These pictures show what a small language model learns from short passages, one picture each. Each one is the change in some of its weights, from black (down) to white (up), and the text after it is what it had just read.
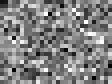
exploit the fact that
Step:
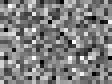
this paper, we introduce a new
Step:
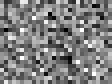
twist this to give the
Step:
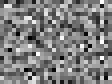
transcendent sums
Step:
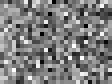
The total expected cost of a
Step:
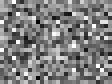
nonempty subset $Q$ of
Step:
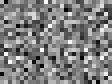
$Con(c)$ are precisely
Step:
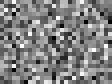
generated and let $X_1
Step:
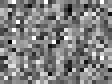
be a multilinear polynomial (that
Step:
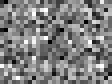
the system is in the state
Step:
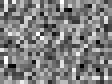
is attained at a solution
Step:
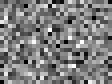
u< 1$. By definition,
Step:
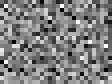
$R$ and subtract
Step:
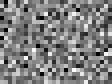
it is shown, how another
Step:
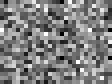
shown that the purity
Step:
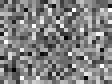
AFRL grant
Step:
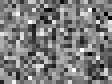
H\right\vert $ and
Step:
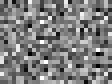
can observe the well-known
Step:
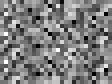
\in \mathcal{E}}}
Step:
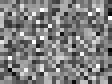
where the sign function is defined by
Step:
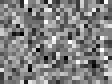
\Ucal {\mathcal U}
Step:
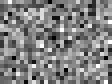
by reversing multiplication:
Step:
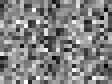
Our first contribution is a
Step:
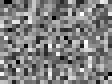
the $i$-th phase
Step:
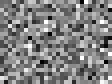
\begin{proof} Assume the
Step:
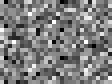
1, and Theorem 3, and
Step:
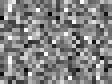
base spaces as special cases. To
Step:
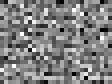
neutral components is always
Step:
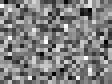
the subsequent behavior of these
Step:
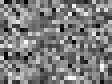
externe de $F
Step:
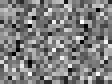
the Abel-Jacobi
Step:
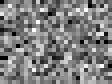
Therefore, the distribution system have
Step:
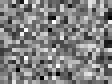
the \textit{degree}
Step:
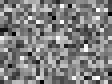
as the provided solution will be strongly
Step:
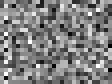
the corresponding centre manifold over the
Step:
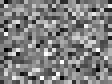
\end{align} for
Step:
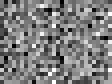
However, it is not so clear
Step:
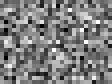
situations, has the potential to
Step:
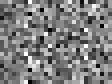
dichotomy lemma
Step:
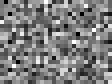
any $x_0\in
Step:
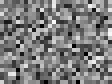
we can express the limit
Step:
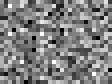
suffices to observe that the estimate for
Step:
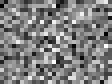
so $R\leq H$,
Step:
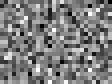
event $\A^c$
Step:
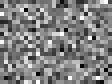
taking the form $dQ =
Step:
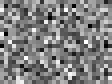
We give a list of minimal
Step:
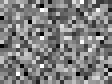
restriction to the space of maps to
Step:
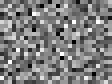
Caserta, G.\
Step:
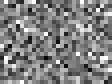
\beta \ot \phi)
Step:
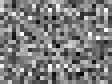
Aristotle University of
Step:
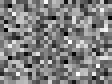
be two vertices of $G$.
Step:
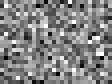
$X_\Delta$; in
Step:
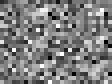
by reducing to the
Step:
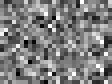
the red intervals of
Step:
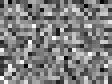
{\em {Geometric
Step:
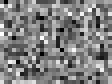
below, in which case the present
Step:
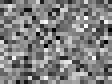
Case A. As expected from
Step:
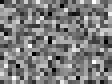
The normalising constant for closed
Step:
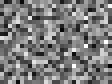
\end{lemma} {\it
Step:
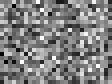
convex function with respect to the
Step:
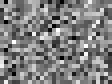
infinity, the mass
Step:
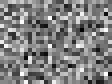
projective line over $k$, let
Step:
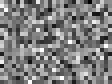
everywhere. What remains is
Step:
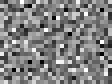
realized in $3$-space
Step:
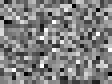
of $G$ and test whether
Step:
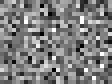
respect to the Riemannian measure and
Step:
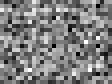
the local property of the stochastic
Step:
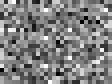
sum formula \cite[Theorem
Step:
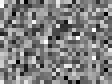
defined. This situation reduces
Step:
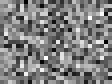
use it's properties to derive the
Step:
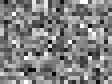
$g$ described as in the
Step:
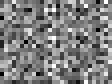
constants $\mathcal{C},
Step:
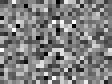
$\sigma$. Clearly,
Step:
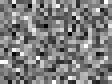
at} $v\in
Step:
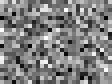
to that of \cite[Theorem
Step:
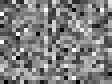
${\mbF}$, the polynomial ring
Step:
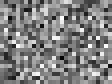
the surjective hull and the
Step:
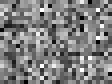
of the floor function and the
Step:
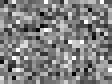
is a collection of $m$
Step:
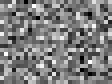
local limit theorems. Let us
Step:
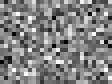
the limit $q \to
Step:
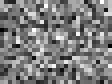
all of these, the error is
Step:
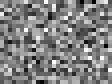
must be odd as $n$
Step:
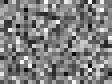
where $\alpha_0$ is
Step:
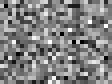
(polynomial) versions,
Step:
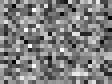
H^p(\lambda) :
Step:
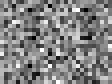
\mathcal{G}% %
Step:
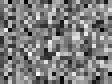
on. In future
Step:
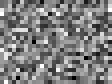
estimator was used to extract
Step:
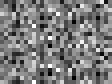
NNs of 1.
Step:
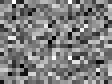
M;\mathbb{Z})$ such
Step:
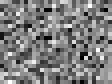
we can apply the same argument above
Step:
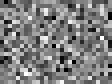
the component $E_i$
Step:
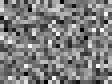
of $(\rhors)$ for
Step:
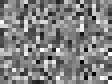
merely feasible
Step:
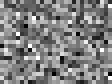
not empty. The two
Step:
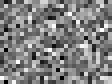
\begin{cor} If
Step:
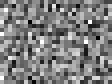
is a harmonic conjugate
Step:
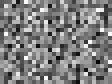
\emph{path space},
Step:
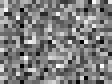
factor of degree 2, which must
